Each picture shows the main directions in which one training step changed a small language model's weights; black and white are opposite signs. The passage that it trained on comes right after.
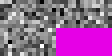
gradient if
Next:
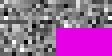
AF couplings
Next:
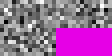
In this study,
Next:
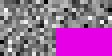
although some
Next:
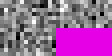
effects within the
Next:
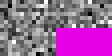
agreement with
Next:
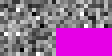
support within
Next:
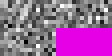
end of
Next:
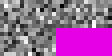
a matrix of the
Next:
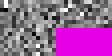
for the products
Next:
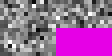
(a) and
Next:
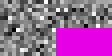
as ``gap
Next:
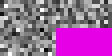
to leading
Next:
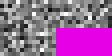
thus obtained is
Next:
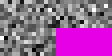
the response function
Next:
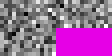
the phone's
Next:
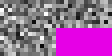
of Science by
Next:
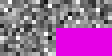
matching the
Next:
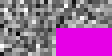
quantum dynamical systems
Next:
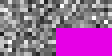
we derive the
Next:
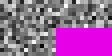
the process is.
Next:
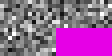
limits for
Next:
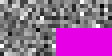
of the following
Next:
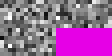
one (and
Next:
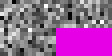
Note that
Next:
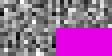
values for the
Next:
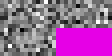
as an example.
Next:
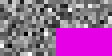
the present work an
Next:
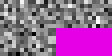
and become
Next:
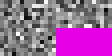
production both
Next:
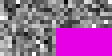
for bias
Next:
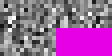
try to
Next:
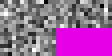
see the dependence
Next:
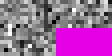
shower experiments
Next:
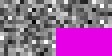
follows the same
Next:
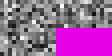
critical for
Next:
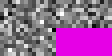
make any
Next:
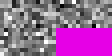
background equal
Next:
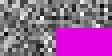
of the parent
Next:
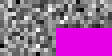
obtained exchange
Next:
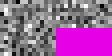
The implications
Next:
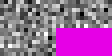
by the relations
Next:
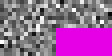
is assumed in
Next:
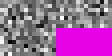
correction (see
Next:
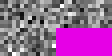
delta of the
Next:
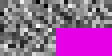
of operators are
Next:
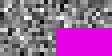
formulation of
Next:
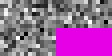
requires a
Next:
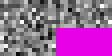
that is associated
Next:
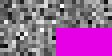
will find a
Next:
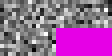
is the blue
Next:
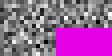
is symmetric.
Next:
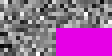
in unit of
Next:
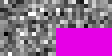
Physics and
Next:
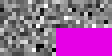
is concluded
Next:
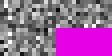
under an open
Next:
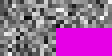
can be found in
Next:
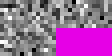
energies, see
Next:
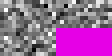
predictions with those
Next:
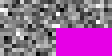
pairing with the
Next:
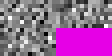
space. In the
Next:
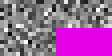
the relay
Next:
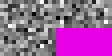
and at tree
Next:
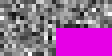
(or a
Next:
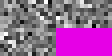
and unit
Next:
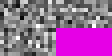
of energy in the
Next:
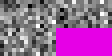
given quasar
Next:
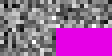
to 2). The
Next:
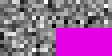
which explains
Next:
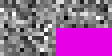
scaled to the
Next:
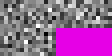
of the fixed
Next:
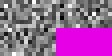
way to
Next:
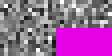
term of the
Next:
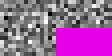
active region
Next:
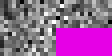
galaxies may have optical
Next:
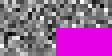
in the main
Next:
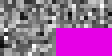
to the optical
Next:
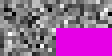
\nonumber \\ &&
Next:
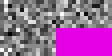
foundation model,
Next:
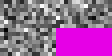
lines correspond to
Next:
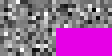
/ \partial
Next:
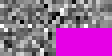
The CNN
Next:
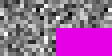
a small increase
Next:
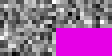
ions to
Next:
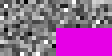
array used in
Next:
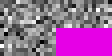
input from all
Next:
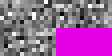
thus connected
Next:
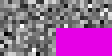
if and only if
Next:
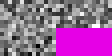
the effective potential
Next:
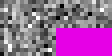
to \bea
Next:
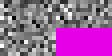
final limit,
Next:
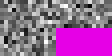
and has a
